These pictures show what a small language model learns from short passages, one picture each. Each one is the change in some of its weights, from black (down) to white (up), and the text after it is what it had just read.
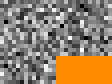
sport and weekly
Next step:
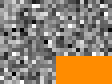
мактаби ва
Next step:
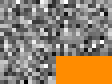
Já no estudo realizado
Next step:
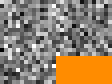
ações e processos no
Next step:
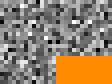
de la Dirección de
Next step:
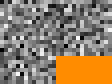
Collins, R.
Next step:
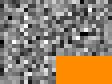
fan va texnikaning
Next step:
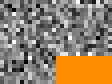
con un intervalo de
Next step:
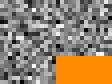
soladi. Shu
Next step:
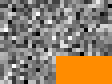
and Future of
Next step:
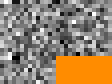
desestimulação à
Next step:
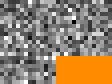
life. Being
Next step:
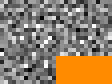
asosan qishloq
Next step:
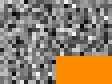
aquí obtenidos
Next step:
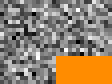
hozirda ham
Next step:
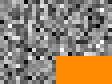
no uso do concreto
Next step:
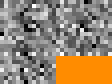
ривожланди ва
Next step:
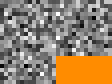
dans une copie ?
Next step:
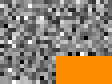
la demande globale qui
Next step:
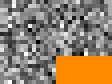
sintéticos devem ser
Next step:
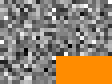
pour les appartements
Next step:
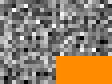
role and role of
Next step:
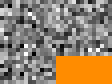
Wij vinden het
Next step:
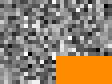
by intervening in
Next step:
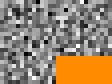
La méthodologie
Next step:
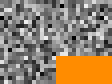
articles perçus
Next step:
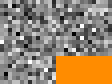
dapat dilihat pada
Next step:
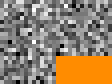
aprendizado adaptativo
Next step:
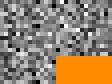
comparativ folclorul
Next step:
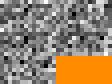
Sayhun ilmiy
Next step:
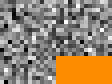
eléctrico de
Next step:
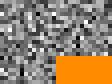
Urteilen vom
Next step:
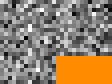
9). Figura
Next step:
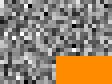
que olvidar que la
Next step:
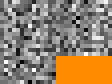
Sie waren jedoch
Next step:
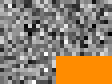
alpine* L.,
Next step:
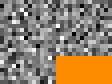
va Xurzod
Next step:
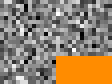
primera formulación
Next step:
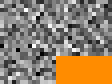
Febvra [in
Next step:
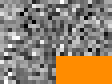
контроля –
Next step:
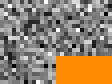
mulheres entrevistadas
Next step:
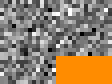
ishlar qilindi.
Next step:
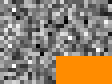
production of cars
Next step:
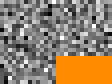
to a sedentary
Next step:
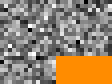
darajaga chiqishi bilan
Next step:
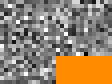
conforme já foi
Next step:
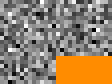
these structural
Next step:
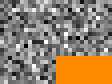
(Szenarien B
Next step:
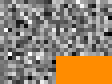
juicio heis de
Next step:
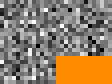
en el recreo:
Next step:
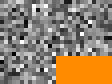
los espacios no
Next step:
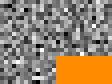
to the results of
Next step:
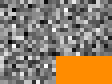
Implementar um sistema de
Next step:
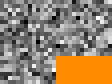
bilan qarash, ularni
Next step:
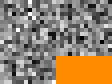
cm. Lo
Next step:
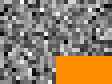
Fuente propia de
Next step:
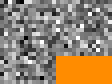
во мгле,
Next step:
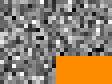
marca desenvolveu um
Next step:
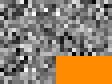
conciso en el que
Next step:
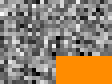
podem contribuir para
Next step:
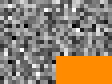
con la pretensión
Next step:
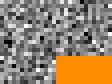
das condições do momento
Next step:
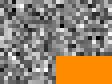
instruções dos
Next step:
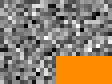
*Organización y
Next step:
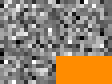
факторов на
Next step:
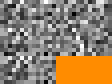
Senati qaror
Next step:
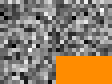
marosimlar orqali tashkil
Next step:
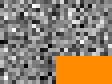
по пет основни
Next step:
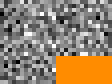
sai 'yan
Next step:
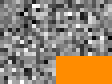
Б \bar{X}
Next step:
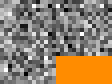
IN TOXIC
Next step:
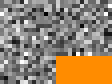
cómputo de
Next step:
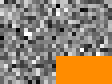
orang atau 25%).
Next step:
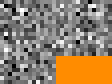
Под ред.
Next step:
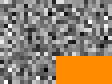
tincture and
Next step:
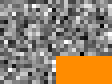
yaratish uchun dasturiy
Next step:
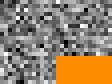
als examenvak
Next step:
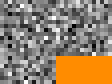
que deve estar
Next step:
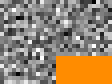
social conditions of the
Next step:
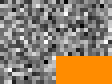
ham uchraydi.
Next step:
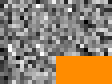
как впадины,
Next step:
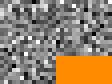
Públicas con el
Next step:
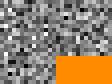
die Möglichkeit,
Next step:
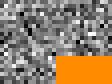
клиентов при
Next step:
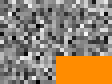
(Accesat la
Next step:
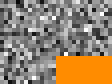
tentang manfaat,
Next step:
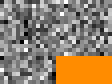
y las conclusiones del
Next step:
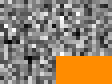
além da pouca
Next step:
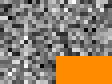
Messze nem
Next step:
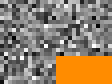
é igualmente
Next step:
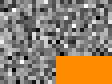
coefficients de
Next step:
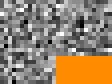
qiladi. Ammo
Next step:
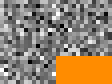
a máscara de um
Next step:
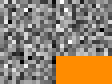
e n t i l l
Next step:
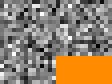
до стресових
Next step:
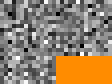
tashkiloti rasm
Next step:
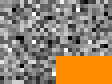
isso a distância entre
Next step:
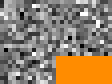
они должны
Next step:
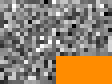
sus memorias (ver
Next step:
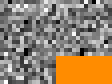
de Proyectos
